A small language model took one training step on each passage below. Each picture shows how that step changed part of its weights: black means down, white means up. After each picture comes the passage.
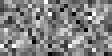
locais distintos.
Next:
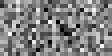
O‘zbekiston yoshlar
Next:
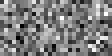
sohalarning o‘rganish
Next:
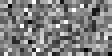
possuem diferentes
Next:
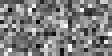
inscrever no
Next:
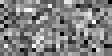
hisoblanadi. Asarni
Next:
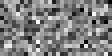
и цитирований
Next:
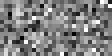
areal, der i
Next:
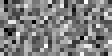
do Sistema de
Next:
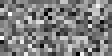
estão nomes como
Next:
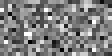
trattava di una
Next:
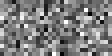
o sistema nacional de
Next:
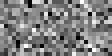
del espesor de
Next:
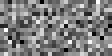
conhecimento deve aparecer
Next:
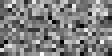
qisqa vaqt davomida,
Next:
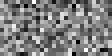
– Чтения в
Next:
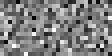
of the Muslim
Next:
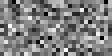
că subcultura se
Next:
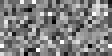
работы над концептом
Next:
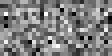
didaktik materiallar
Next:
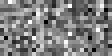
atau digital marketing
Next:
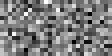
e a influência do
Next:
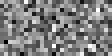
madaniyatining vevosita
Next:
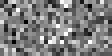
Yangi bilimlarni
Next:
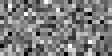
e a abordagem
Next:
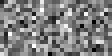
mustahkamlovchi samarali
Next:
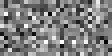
dalam kegiatan
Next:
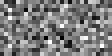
i Greci
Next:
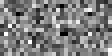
cu scopul de
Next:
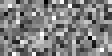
aceitaria sorrir
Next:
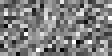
- Prof. Dr.
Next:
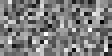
the ensure of tax
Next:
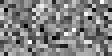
तक के
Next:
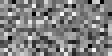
about changes
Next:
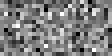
Open Science",
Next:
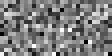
una visión optimista
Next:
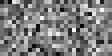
setzt sich aus
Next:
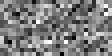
entre las organizaciones
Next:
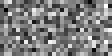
la mayor cantidad
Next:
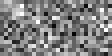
sujeitos considerados
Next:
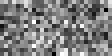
cual se buscaba
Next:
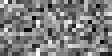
km² em seu
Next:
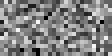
tomonlari yoritib
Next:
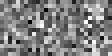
foundations of
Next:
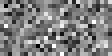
konnte zwar
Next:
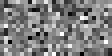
i przestrzeni
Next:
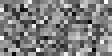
da tecnologia no
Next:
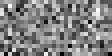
Ushbu maqola mavjud
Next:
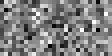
якості; аналіз
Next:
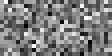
conceituação e
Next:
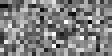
em apenas três,
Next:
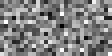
measures to
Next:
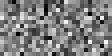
o paciente se
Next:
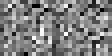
завжди буде
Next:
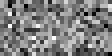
al Mundo, como
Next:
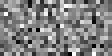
(an example
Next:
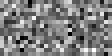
initiale et
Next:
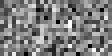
експерименту з
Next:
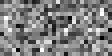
// Политическая
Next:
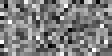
ammo tashxis
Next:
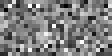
a 13%. Em relação
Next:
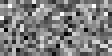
1. Yoshlarning
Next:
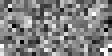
финансов и
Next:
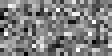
qilishga, ulardan
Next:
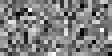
de detección y a
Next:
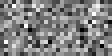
имеет существенного
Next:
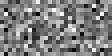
1a Bunga
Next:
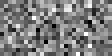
es correcto,
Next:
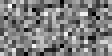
ishlar o'z
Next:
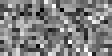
political, social,
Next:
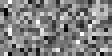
властивості при
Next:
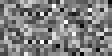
sau alt material,
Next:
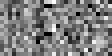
Expedition durch
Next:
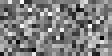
da tecnologia aplicada
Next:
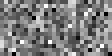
le master à des
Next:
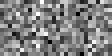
принципи освітлення
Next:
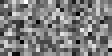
lingvistik hamda
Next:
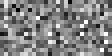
evolucionar en
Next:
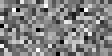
de gobierno
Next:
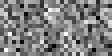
aksincha, innovatsion
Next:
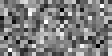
permanență de
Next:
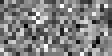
ценностей. В
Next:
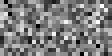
à lui,
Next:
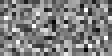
Покровського у
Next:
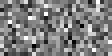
Türk idaresi de
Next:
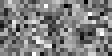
групі 1 і у
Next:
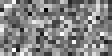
référence de
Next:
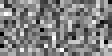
України, ф.
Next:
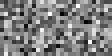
that gives that
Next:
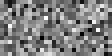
by M. E.
